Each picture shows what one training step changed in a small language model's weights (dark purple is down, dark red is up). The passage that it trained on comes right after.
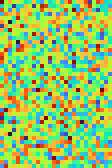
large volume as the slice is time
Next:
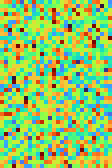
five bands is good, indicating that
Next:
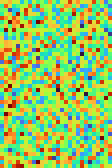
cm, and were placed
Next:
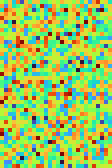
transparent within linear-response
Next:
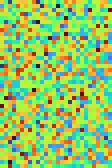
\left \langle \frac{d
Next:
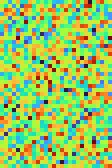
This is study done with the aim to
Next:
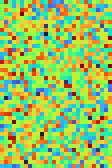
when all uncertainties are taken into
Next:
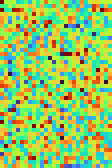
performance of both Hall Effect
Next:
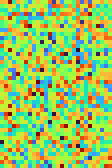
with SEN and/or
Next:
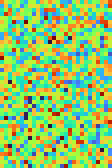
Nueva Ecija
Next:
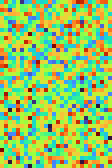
"In my opinion, the
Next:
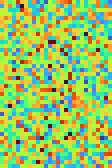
Kraft lignin. These
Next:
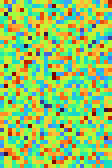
no reason to complain. At
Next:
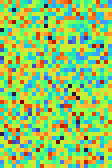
and rediagonalizing, one
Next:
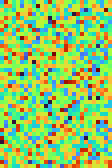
GDP per capita.
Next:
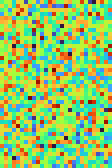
compares SDEE using one
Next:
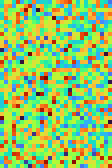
imaging techniques have resulted in an
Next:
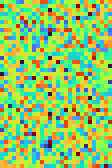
for insightful comments.
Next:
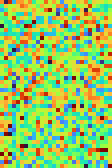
Since the isotropic part of
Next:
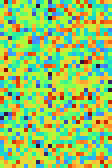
the Stuckelberg interference
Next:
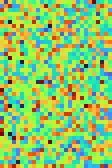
gaining traction as a means
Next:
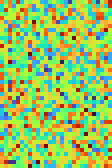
elements: the contact point and the
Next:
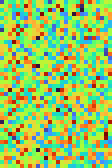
\protect\so\, and
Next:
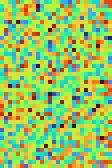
civil society; a shift
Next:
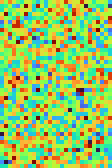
companion galaxy within the same
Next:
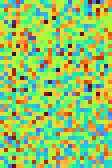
limited compared to the spring
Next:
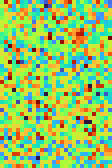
in the paper, providing thereby
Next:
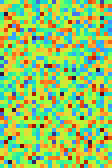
consciousness of an
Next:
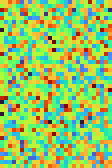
other policies' effectiveness.
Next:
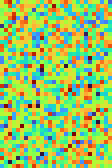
its inclusion by using a calculated weight
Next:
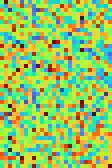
premises constrain the dynamics of
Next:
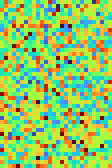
would seem to be a reasonable
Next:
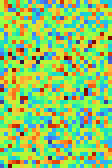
in galaxies when used together.
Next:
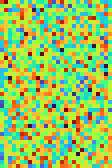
of two ions of successive
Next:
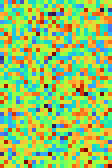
Bonn, Germany}
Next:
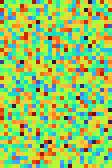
Authors' contributions This work was carried
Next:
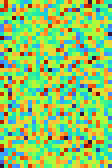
also stress that the feature that the values
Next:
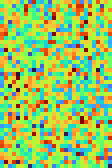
study was included on 37 patients
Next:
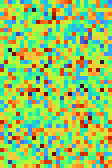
growing worries about the
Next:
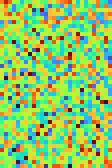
was analyzed to provide context for the
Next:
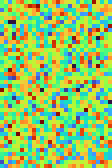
similarities and differences between certain
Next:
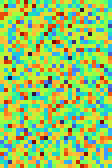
linguistic concepts which
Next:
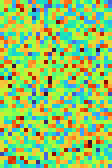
for examining and modeling the relationship
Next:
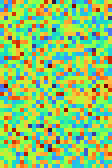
cancel this shift out, at
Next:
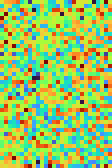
orders the cumulant
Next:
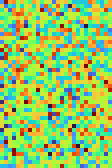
CF, this finding emphasizes
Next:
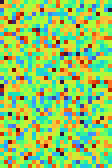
EEZ which could be integrated into
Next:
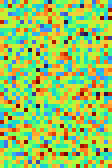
presented learning outcomes from two
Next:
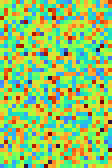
software deployment also reduces
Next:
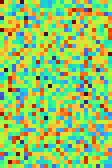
«problem» to
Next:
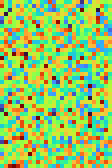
5 to 10 percent loss from the time
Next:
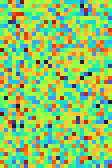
Conversely, electric
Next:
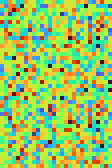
in our semantics). Furthermore,
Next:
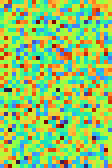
First Language French
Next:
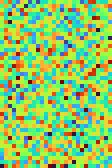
regard the helium channel as
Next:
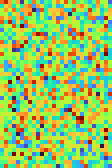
all channels in $E'$
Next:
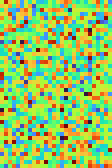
which include a series of image processing
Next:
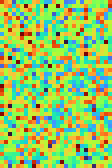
and \begin{align*}
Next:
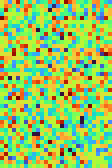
(2018) found the majority of
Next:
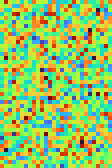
performed tests with each of these
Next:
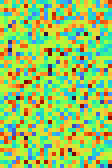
educational purposes; Create
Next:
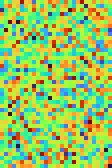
suggesting a distorted
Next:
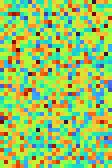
apply the sample sharing described
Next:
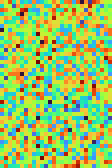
module with LM.
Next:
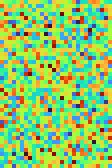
highest forms of piety
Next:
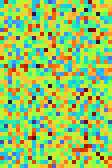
structure elements 70 X3DNA
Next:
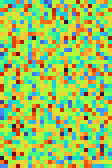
children, after modern dance
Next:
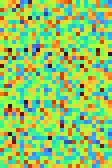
be exchanged with each
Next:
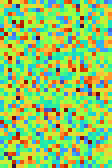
melting temperature to a higher value
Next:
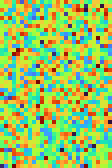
performance of our system. We obtained
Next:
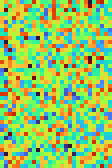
emphasize the importance of physical activity
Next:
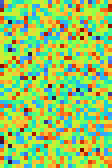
be seen that for all treatments the
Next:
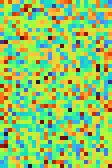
samples were collected at one site
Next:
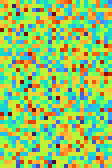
map weights and polarized
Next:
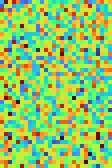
the perturbation on the fate of
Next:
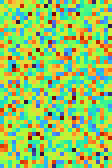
molecules -- infrared:
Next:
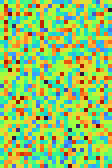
it was argued: by the
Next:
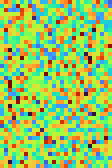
of the state $\varphi$ is
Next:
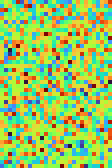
other study, it is stated that
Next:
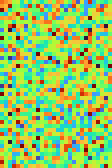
significantly more efficient due to a broad
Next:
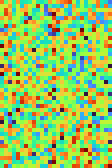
term, GF_x and
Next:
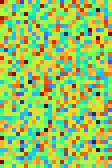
choice. The standalone
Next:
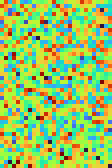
phonon number. These two
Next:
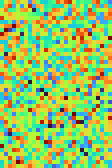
about what services are available at any one
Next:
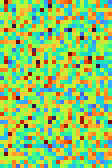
is illustrated using the example of
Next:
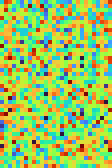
may be used to alert the
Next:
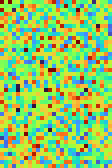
Examples of the oral work
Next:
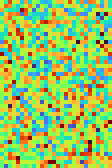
counting cells, assessing protein
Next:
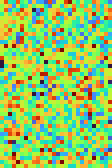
in materials ranging from
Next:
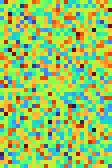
acculturation happens outside
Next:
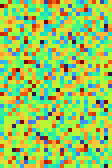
plotted in $\diamond$,
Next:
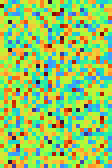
} { \def\Pgamma
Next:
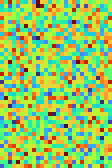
anisotropy) to
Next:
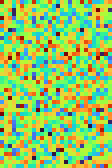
and Advanced Medicine
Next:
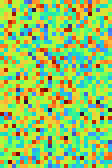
are known for. Aside from these
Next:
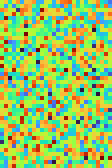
The rate of disappearance of
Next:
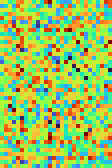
{\bibfnamefont {A.}~\bibnamefont
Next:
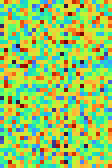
descent along the cycloid is
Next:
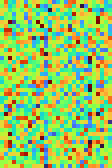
with the invention of new algorithms
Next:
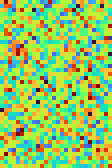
to the in-medium evolution given
